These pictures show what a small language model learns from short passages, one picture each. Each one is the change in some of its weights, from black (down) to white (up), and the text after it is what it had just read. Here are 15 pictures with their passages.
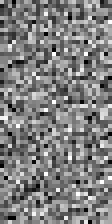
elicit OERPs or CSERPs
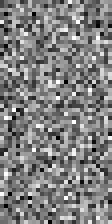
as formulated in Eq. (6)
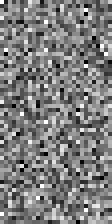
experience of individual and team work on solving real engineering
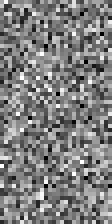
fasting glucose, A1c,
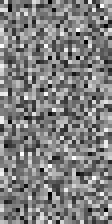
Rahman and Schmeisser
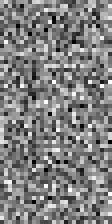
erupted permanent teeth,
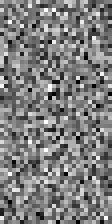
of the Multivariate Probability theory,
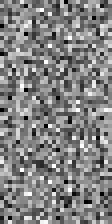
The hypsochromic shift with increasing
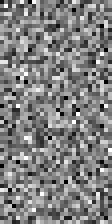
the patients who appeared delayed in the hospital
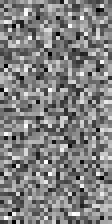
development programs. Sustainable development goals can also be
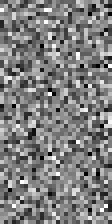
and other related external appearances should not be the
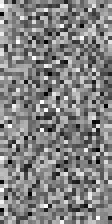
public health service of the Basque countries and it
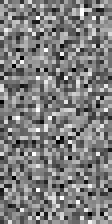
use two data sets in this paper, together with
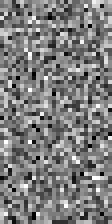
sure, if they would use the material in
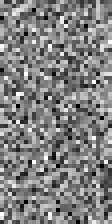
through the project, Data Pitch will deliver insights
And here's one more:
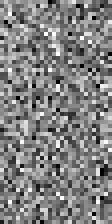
women to rise against all the odds faced
